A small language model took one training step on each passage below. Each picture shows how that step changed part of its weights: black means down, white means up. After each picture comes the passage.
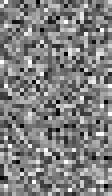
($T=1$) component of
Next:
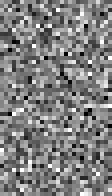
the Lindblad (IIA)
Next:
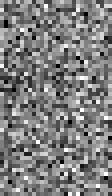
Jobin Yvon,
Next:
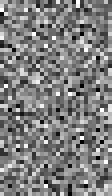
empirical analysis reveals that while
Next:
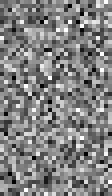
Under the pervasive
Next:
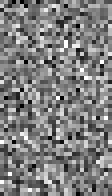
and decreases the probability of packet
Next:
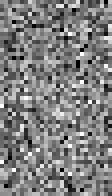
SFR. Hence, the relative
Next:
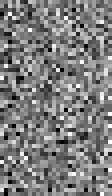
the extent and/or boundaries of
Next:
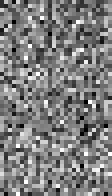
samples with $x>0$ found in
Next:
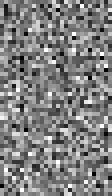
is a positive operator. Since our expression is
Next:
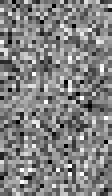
the sub-stellar radiation and would not
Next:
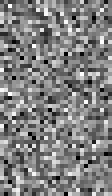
the set $D^{\perp}$ of all
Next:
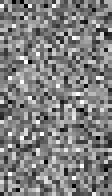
magnetic halo in the case of spiral galaxy
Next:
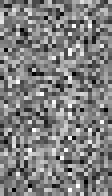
this point, the additive white
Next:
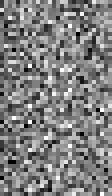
on the orientation of the
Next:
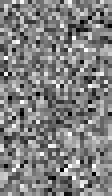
rPCA decomposes $M
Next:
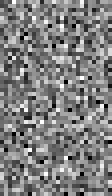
Set copyrighted by
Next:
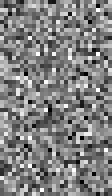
serve a large community in providing
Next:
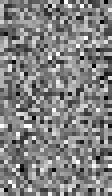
It is interesting to note that M.
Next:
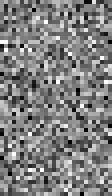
process. This paper discusses the
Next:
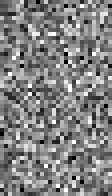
be affected by the $NN$ interaction
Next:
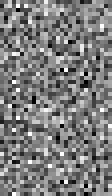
description of the problem along with a
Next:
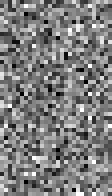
the most extensively studied class of
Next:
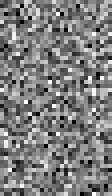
and one output terminals for designing
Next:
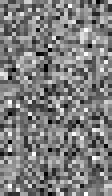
heat current so the thermal conductivity
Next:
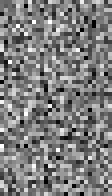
of the composite system satisfy the event
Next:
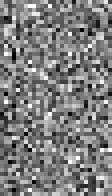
observe, from experience, the relation
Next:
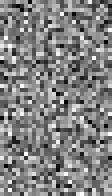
produces an effective integrated luminosity
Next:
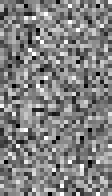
they couple to the position variable of
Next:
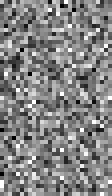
how both \emph{interact with their
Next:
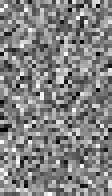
begin by crawling a curated
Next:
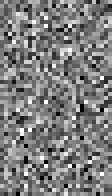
waves for different lattices), normalized
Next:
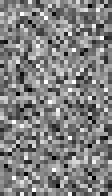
band maximum of one spin channel coincide
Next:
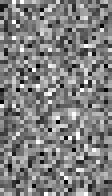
$\phi$. The eigen-spinors of
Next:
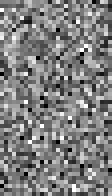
Omnidirectional Fourier
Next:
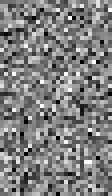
opposed to the ``offline'' approach
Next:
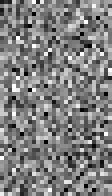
a generic wormhole
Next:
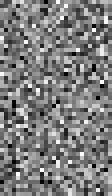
than add engineering detail: it changes what
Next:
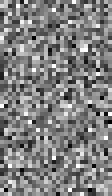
determines whether to accept or reject
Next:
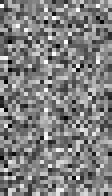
entangled ancillary
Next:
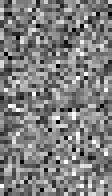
$\bar{q}ggq$ scattering
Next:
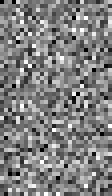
corner frequency $f_c =
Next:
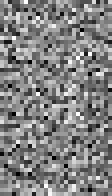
algorithms in two continuous lattice spin models.
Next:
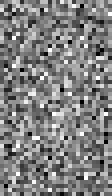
Applied Magnetism}
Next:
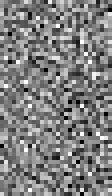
challenging procedures require advanced
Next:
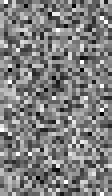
Methods. NIDN utilizes
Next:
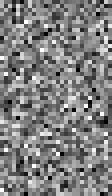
an increase in semantic depth and reference
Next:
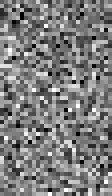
$R$-symmetry algebras of other
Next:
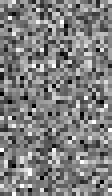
are illustrated by the electronic spectra presented in
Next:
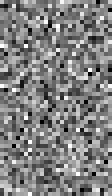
distinct explanations can be valid for
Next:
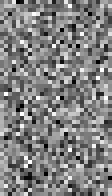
Journal and author-level was also
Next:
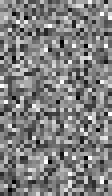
an ablation study on the
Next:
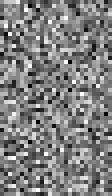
of Mechanical Engineering},
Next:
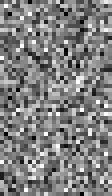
sTG state. We analyze the
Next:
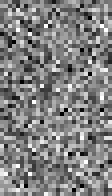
the vector's norm. From a
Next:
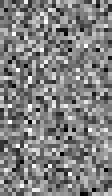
idea of controlling electronic and
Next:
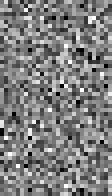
microcontroller is provided by
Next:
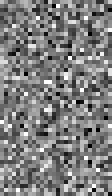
exponential decay is indeed a good fit
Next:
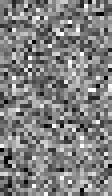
features will be marginal relative to the
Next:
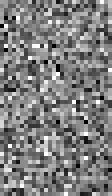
weighting of image pixels at different radial
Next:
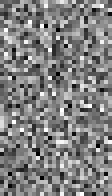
implication that in the naive
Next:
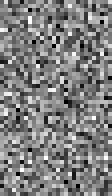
in narrow core-shell
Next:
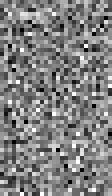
high $\tilde \epsilon$ parts
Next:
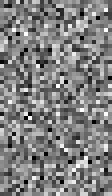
in Fig. 8. The TFT algorithm
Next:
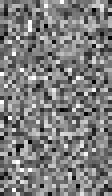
of the C-statistic for
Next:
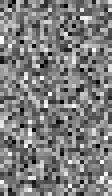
equations are sought in the space
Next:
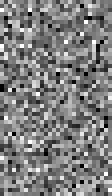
demonstrated the inadequacy of the
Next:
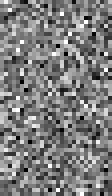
nonperturbative string theory},
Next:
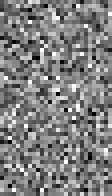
$\Gamma(\gamma)$ at one-loop
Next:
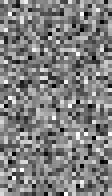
has been proposed to address the key
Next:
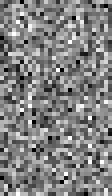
and yellow arrows indicate the
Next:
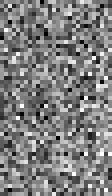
tasks to the evaluation
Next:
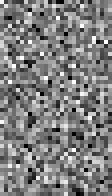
that benefits of having more data
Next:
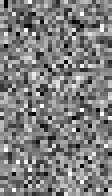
mass could be hidden in large particles
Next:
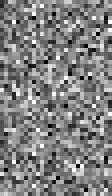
local term \be \int \diff
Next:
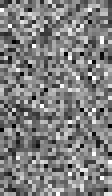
the unitary ones. In Section
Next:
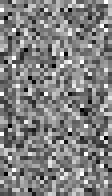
TODO CITE
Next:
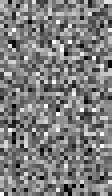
rest are only mentioned for completeness
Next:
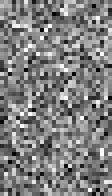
the pre-stretch varies
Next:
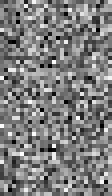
have sufficient angular resolution to separate the emission
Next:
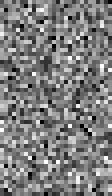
the proposed algorithm ranked second in the
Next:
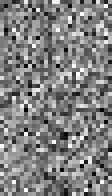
1 \bibitem[{Cui
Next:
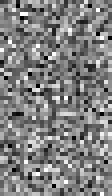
necessary and the construction process ends when
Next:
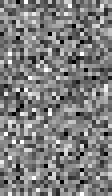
also makes use of machine learning and will
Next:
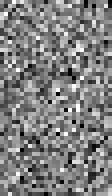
$\pi$ Berry phase, thus
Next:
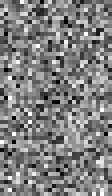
signal strength may be decreased due to the
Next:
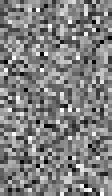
directed super Bloch oscillation.
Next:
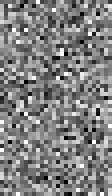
Also listed are the expected values
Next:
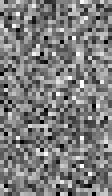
Moreover, we demonstrate that contrary
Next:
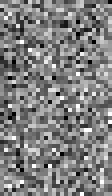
into time and space, $\{
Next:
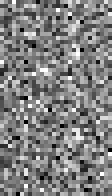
progressively more position offset for
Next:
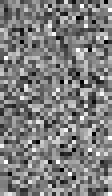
from the environment. Since this is one
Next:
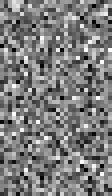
for a household
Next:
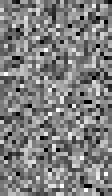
they have no known competing
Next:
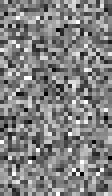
parameters, respectively. These errors are both smaller
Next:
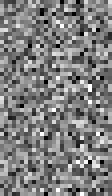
magnons consisting of bound states of
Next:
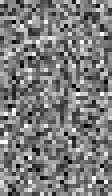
only on internal data, then included external
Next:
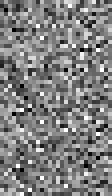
usually referred to as the
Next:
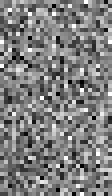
Part of the reason is that at low
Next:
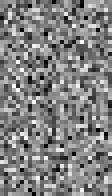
\subsubsection{Detection strategies for
